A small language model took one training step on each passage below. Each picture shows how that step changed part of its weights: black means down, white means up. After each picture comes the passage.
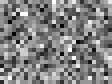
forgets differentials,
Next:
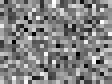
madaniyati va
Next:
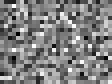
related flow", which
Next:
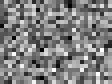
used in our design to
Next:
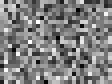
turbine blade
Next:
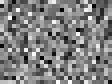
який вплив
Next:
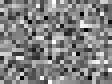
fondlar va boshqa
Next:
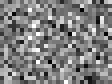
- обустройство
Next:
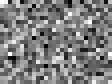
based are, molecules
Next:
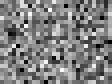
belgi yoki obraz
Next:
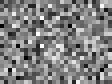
(DoS) attack
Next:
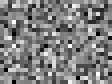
constitutes a significant methodological
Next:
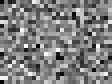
Coxeter system and let
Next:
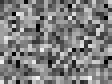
- Conductive thermal
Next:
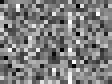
групата с
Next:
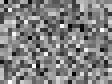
elucidando a pintura
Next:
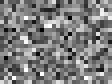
HRP, with eight
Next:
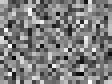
г, оксил -
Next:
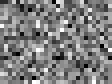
las universidades a partir
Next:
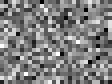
Lebih Dalam
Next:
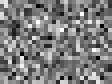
de necessidades
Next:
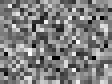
Optical Density of a
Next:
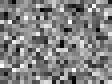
the possibility of using the
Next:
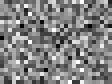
joy mavjud.
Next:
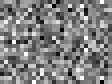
sequences of the peptide
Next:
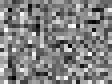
paradigme est le
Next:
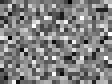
the development of contextual
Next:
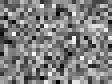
utterance is given more than
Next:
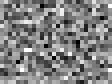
“open waar
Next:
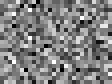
Andarias, S,
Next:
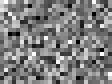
و در
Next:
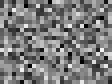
meshes, mesh
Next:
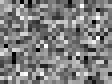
and subsequent trial
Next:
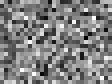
This means, $\int
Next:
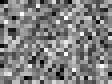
presented in Table 4.
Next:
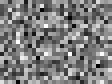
\end{equation} If
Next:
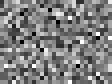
spanned by $u$ and
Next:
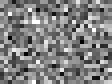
2018). Play is seen
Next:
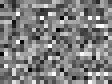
that a given value is assumed in
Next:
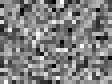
the surrogate model,
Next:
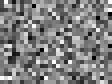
shift difference operator with
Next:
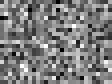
dFDM (solid
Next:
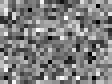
incluye diez
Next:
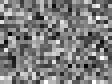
to denote iteration of a
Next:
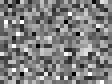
even 3-transitively
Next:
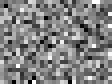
d'un alleu sis
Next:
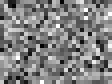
were assessed by the use of
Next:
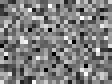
In this way we get a
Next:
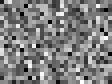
tree Theorem 3.4:
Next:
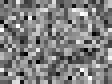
фонарь. //
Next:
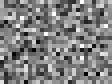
Current conceptus
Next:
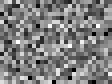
\eqref{rec}, we
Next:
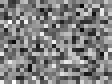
each module $M$ has
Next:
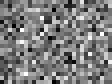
distribution and implementation of
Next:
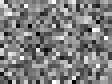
segunda etapa,
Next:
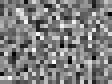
resistant phase, due
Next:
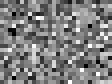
need to search for a new
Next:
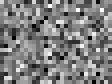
of which is the subjective
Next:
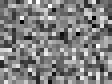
then the step size variables
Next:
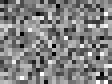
Consequently, if
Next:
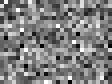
Independently generated
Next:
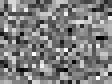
the benchmark while
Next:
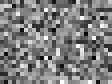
Nearly half of all
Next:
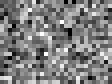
to classify navigational
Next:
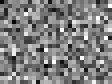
because of much Iteration
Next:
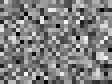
Wang, and J.
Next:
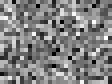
riscos são
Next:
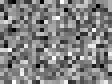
the total biomass,
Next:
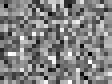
groups are suitable for these
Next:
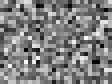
in conventional FS
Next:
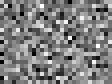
the permutations that
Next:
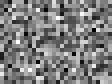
\end{definition} The
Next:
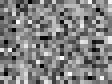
the steps leading to
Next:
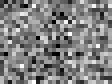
both the alternative methods
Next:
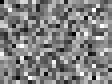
Let $\mathfrak{F}$ and
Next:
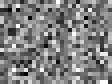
study analyzes the effects
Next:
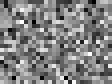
process, often carried out
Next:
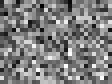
to any decomposition of its
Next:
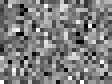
belgi suiqasdnning
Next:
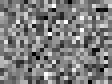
the activity of which is reduced
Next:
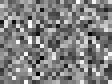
U.P. India
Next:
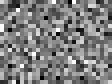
впливу цих
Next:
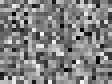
safeguard patient
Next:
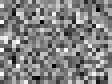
materializar e
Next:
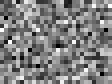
change management. It's
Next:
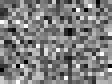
four times, but
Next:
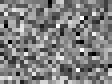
od profesionalnih
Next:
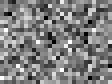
art boy and thou
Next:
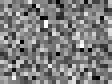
0 0 B Variation in
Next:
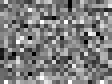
with a symbolic result, which
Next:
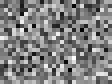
shu kislotalarning
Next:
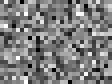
(compare with Remark
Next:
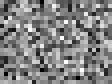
if not more critical when
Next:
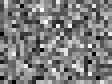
first algorithm which rescales
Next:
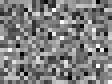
aniqlashga, matn
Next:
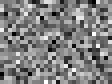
(Monocil) were
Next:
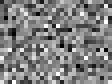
induction, one can give the
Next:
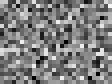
modest taxes and
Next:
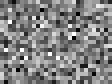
we introduce the
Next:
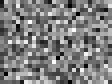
optical channels of
